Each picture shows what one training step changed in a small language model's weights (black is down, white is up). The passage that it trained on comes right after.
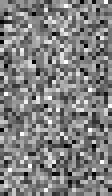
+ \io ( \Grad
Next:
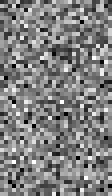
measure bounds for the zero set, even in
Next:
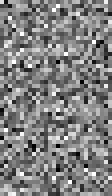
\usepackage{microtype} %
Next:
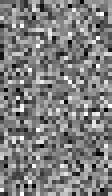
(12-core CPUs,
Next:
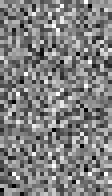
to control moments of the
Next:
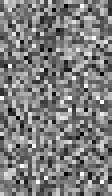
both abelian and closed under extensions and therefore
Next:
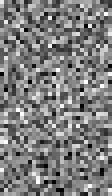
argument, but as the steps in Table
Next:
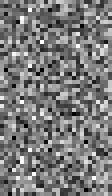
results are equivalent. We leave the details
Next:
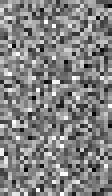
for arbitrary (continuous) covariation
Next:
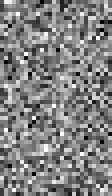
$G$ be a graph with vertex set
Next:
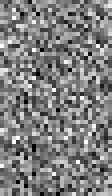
k})$.} Thus, we have
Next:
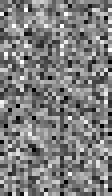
$\cH (\varphi )$ is a
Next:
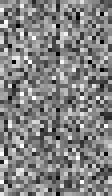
numbers,Relatively prime numbers.\\
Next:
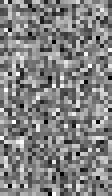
is a closed curve in $F$,
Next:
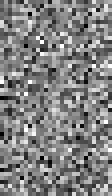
we can construct a path longer than
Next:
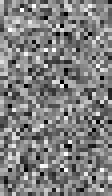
$\Q(\zeta_p)$ on which
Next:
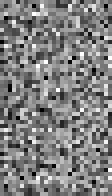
\frac d{dz}
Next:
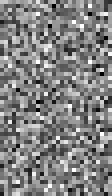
factors are compacta. Just as
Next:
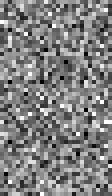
we can generate two monotonically
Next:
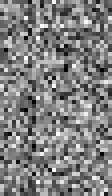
{0pt}% the indent
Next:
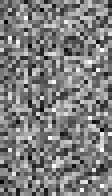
to produce all the images in this
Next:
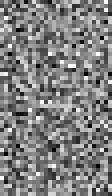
\end{align} \item The probability
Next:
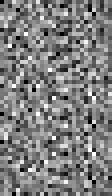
of Theorem \ref{thm1};
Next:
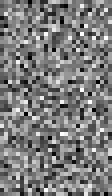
our results and a full-fledged
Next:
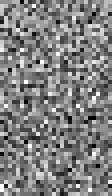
will show that $\epsilon=1$ if
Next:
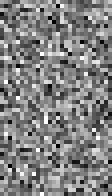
Hadamard. Then we consider
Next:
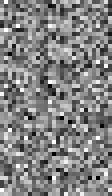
\item a sufficient condition for a
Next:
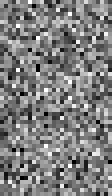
All the parameters are listed in Table
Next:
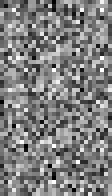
has no solutions, thus there is no obvious
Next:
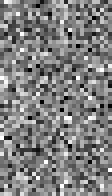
$\pi_i$ be the projection onto
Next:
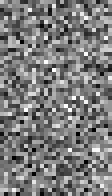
preparation. They allow in particular
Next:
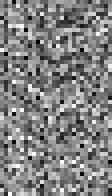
deriving next results, we need to introduce
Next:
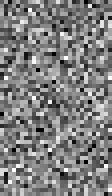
them occurs, a central limit theorem
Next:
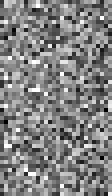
whether an action is volume preserving or symplectic
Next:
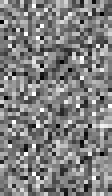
of the braided line as an
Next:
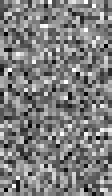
[BG3] it was proved that
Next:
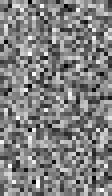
the transmission rate increases.
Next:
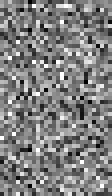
In the case where at least one of the
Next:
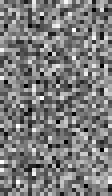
worth to mention once more that
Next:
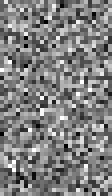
we have fixed an inner twisting
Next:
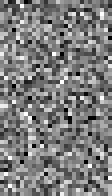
$\lambda_h$. Moreover, we can
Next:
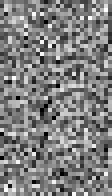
we merely report a choice of
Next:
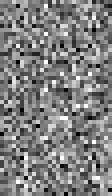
on l'a dit en
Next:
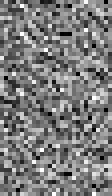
\begin{cor} The Planck
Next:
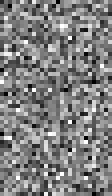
n\rightarrow \infty \] where
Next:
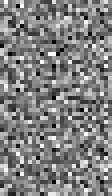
\\ \hline \end{tabular}
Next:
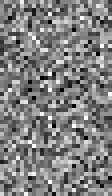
applying an invertible $s\times
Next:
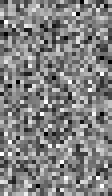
the upper bounds for proper connection numbers of interval
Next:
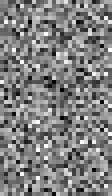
(any integral curve $C$ of
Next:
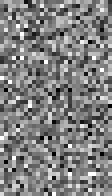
for every $\alpha<\mu^+$, and
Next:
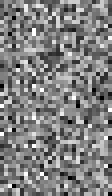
The similar limit is studied in the theory of
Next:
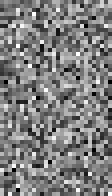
to finite precision effects.
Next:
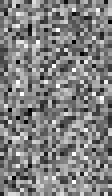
perhaps a commutator formula for
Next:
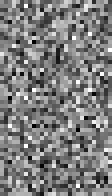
to deal with in the sequel
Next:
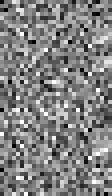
ASM boundaries, but not
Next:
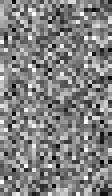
strongly harmonious graph, by
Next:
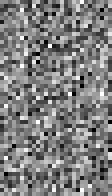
much the same way as the $d$
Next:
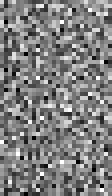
are duals to each other meaning that
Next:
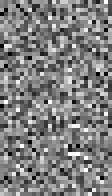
0 \end{cd} $$ In this
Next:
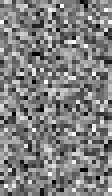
Scientific Publishing
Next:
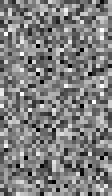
case involving the flow around a
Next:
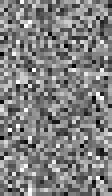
u). \end{itemize}
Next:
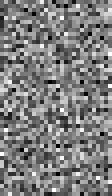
\tilde \O$ we have that
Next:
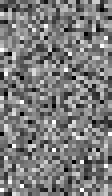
groups constructed above inherit the properties
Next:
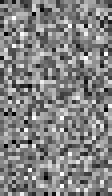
2-integral for~$F.$
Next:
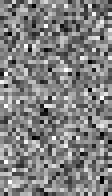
identify $W^{-it}$, for fixed
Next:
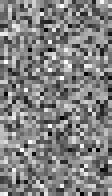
of non-zero vectors in a Banach space
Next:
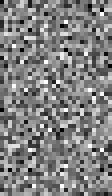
stochastic time-fractional diffusion equations
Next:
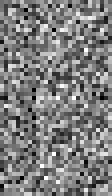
side we have a difference of two series,
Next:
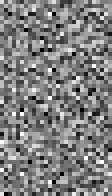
some left handed crossings while
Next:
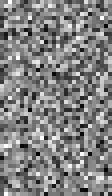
the construction of an action for two-dimensional
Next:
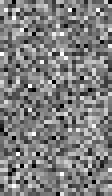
It follows that $\{u_n\}$ is
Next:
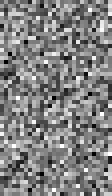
a closed cofibration.
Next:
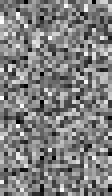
explicitly write (in terms of measure
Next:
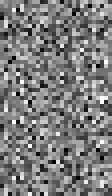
the resolution space of the configuration space $
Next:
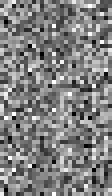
connection between vector-valued wavelets and
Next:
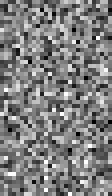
the discretization. The scheme
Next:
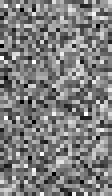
results between students with a weak
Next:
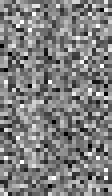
\end{pf} \section[Proof
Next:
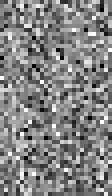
is typical to consider infinite coverings
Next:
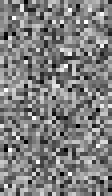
corresponding to the action $\phi$ and the
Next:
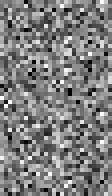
and with some constant $\alpha > 0$,
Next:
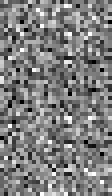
$\mathcal{F}=H$, we have
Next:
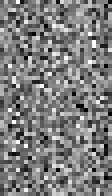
task in signal processing.
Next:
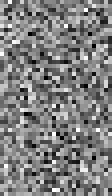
P_i$. Conversely, any
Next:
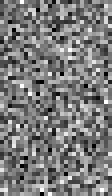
introduction see \cite{CD99,
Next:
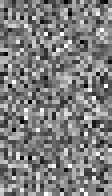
want to study the behavior of the
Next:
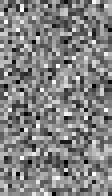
probability measure $\tilde{P}$ by
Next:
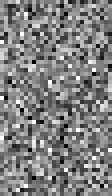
subgroup $A_i$ (which is
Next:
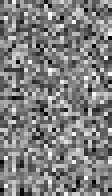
desired sampling locations
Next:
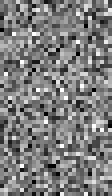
Stein space $X_{N}$,
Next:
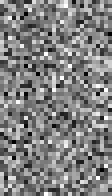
divisor of a holomorphic almost periodic function on
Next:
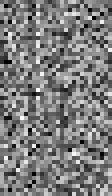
$G$ is evaluation at
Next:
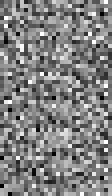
\\ \end{array} \right.
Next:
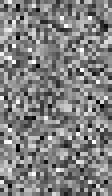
exactly one singularity (a so called
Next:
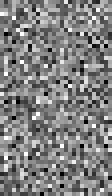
$F(z)$} We assume
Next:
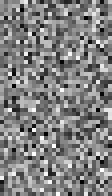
for constructing interesting examples, cf.
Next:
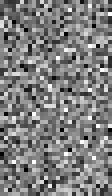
as $n\rightarrow\infty,$ uniformly
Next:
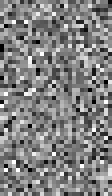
+ 1$ busy servers.
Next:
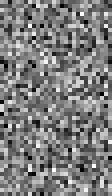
|u|]$. \end{Proposition}
